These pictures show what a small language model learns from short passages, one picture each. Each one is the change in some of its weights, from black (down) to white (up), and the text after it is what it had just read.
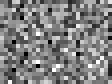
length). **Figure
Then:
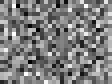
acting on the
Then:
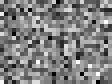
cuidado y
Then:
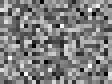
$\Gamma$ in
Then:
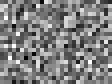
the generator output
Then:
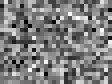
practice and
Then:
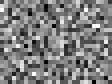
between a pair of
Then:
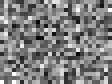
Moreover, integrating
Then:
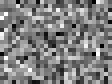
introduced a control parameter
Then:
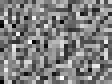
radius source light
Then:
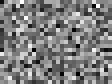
inspired by
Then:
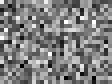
the feasibility
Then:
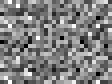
over all distinct pairs
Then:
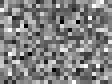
B$, for almost
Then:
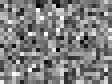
estimate above.
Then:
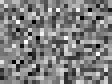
temps des
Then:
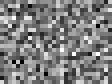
reconstruct all the
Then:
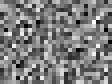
never decreases,
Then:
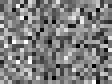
digital assets
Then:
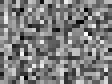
and one for
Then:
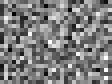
holonomies agree
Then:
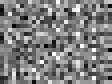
analyzing observational
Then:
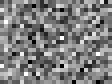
dimension of the measurement
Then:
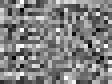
the previous Lemma,
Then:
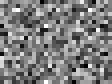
Keser &
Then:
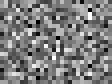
State University,
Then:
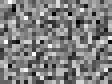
unit circle is not
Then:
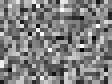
a distance nine
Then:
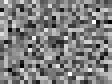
de façon
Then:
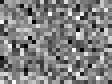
corresponds uniquely to
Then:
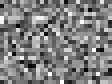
can be formulated
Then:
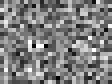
RMS error of
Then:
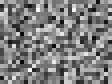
average baryon density
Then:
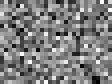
inequalities. \newblock
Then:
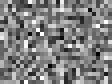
el nivel de
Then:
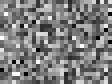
path. We define
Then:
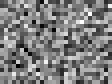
general and then present
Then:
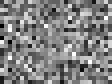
to the background thermal
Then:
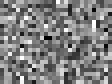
to fit the
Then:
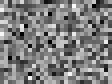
de Hilbert (de
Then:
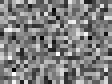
It is easy to
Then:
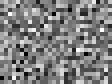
temperature are separated
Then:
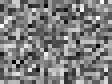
adapts the
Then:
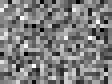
jobs in
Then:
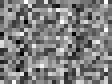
spaces and equality of
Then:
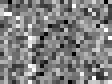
lijst met
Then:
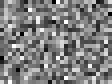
radio allow parallel
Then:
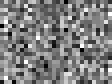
in the wings
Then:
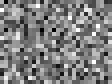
of following:
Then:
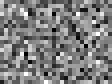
G$ for the
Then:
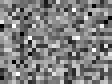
mais aussi au
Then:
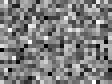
Seismic efficiency
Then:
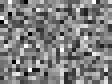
prediction accuracy between the
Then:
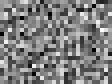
is defined as
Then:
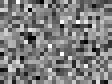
]$, can be
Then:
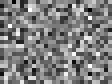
of definitions about the
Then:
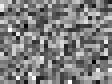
indeed, all models
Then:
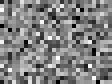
szerint a
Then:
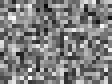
also use the notation
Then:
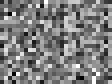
of virtual
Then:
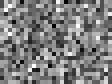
marked improvement
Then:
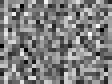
of independent and
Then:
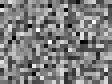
is made clear
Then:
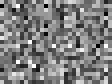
letters indicate the
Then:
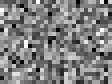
ver con: -
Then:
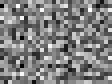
real numbers we consider
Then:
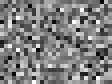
entre ciência,
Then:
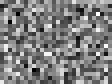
where the fields
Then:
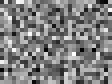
filling to
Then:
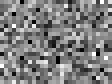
diagram. Given a
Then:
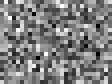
apply to this
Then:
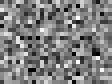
\le d,
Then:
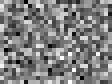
dados (data
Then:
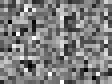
observations can be
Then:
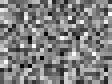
in $\left(
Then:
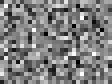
\left( a
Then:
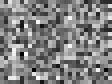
%The map
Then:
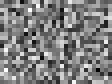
of moments of one
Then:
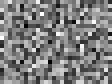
quark, since
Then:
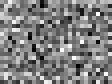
where the integral is
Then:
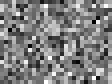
de mar.
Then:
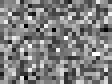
and 1 for each
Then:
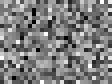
iterations. If
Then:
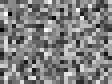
of continuous time random
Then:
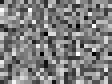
introducción a la
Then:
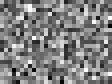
might want to
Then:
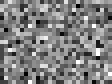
corresponding circle pattern.
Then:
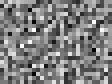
is dominated by
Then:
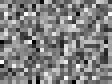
on generator
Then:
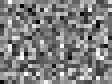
responsible for the
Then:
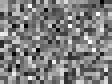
more, than
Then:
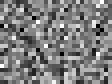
$a \geq
